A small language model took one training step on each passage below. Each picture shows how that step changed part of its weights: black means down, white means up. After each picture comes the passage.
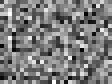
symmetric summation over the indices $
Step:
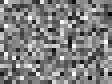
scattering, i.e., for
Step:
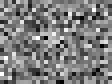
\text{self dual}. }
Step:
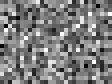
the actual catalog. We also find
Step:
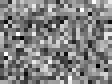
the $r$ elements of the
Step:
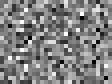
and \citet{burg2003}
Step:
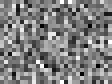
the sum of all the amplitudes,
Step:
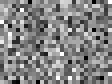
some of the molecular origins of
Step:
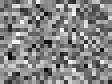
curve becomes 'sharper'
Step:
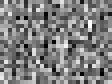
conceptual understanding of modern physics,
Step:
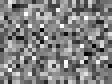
the University of Tokyo.
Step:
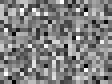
appears that the projections
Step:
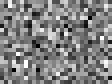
is expected to be at the
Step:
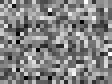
structure of the space $X$
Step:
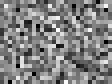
and structure we maximise the
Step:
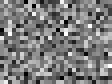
Young diagram of $\rho$
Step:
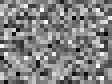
positive feedback mechanism that makes performance improve
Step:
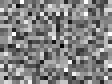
Crab localization in the
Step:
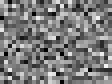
and South-West to
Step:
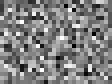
more retransmissions.
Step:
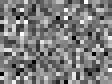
Here we briefly review the resolution limit
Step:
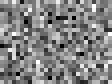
Balanced &\\ \hline
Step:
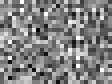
that the Fermi surface of a
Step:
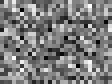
Since for any $0<
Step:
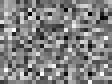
obtained when using the batch
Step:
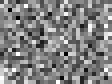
the sequence and their implementation are not
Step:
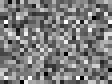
the matter curves), which are not
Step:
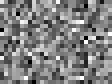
\end{figure} There is
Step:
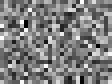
like ESPRIT are
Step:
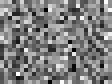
to a set of higher spin
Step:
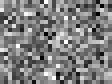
that there exist only three light neutrinos
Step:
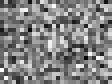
time problem for matroids with
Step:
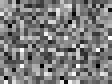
our interpretation of the initial frequency
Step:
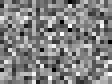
and CMS, and the
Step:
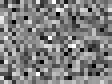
of magnetic fields. The most important
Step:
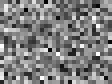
vanraai12}. In other
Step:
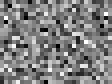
a ``black droplet" solution in
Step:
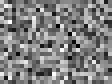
secondary transition for each cascade,
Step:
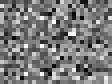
sensitivity of the interferometer
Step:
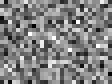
the badge on top of
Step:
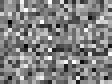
the external point $x$. Each
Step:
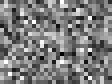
seemingly does not bring much
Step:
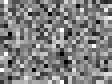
and plotted as a function of
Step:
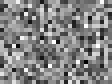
from the (\emph{g}
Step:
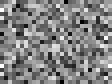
of current bug triaging
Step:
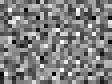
larger reconnection rates, with
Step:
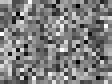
exchange of the complete pseudoscalar and
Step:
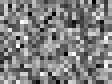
the Eigen-values of
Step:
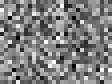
to test that all the particles,
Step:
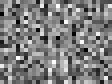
\newblock ``The kaldi
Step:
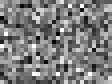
compact distribution of field values, while
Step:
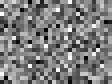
describe the average results obtained for six
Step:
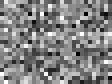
Panel (b) shows
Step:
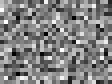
The latter also benefited from further
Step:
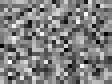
file. \subsection{Article
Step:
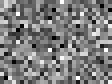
bands [24]. Kink bands
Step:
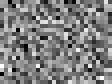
linear law respecting an imposed linear
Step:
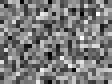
This frustrated spin state
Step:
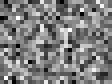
evidence indicates that eye
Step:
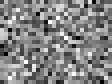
[1] that gravity may be
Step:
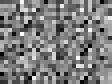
input and output the physical state
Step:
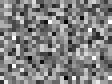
used in this paper. This research
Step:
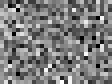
inherent drawbacks of this approach
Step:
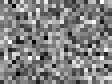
a semi-infinite substrate of
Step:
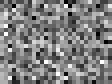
type of smoothing is that,
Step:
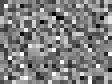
laser light sheet, and a
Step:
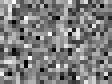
observational evidence for its existence is
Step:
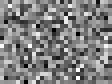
and on $\Lambda$ from gravitational
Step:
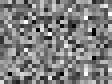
proper motion is in mas
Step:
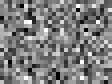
are least-squares fits to
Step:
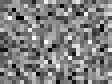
correlations $\Gamma_1 \ldots
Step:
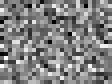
analysis of HST data that was
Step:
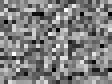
peuvent influencer le
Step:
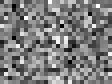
minimal set of atomic displacements
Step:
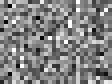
that the transparency of
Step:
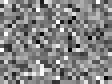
lensed stars. In addition,
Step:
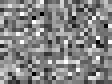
ratio is generally decreasing with time because
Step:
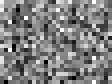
= 0, \qquad \delta
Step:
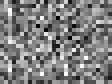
subsection we review one choice of
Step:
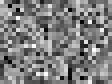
antidots, a rim,
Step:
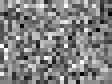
(method P), give well localized
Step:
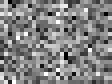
function based on the principle of
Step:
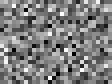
proposal distribution is symmetric with very
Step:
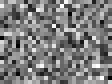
rotating flux between Stokes Q
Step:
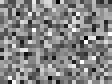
\end{table} The
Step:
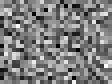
to a first-order symmetric
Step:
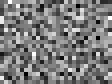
length and heat flow. \par
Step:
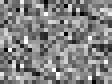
here, the DAQ was
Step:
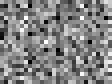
the photofragment Br*
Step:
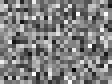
TH, NDRT,
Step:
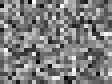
(i.e. nodes)
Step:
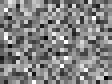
message. In the third
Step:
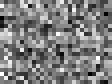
shift in bound state peak positions with
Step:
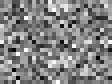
to set a finite value to
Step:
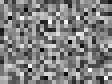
and can, in principle, be
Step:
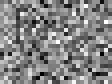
the absolute value of a system's
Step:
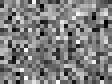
stable. The most promising candidate is
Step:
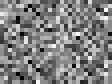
of the implied claim and
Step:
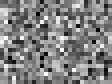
a very power library of
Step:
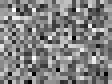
of the ions in the high
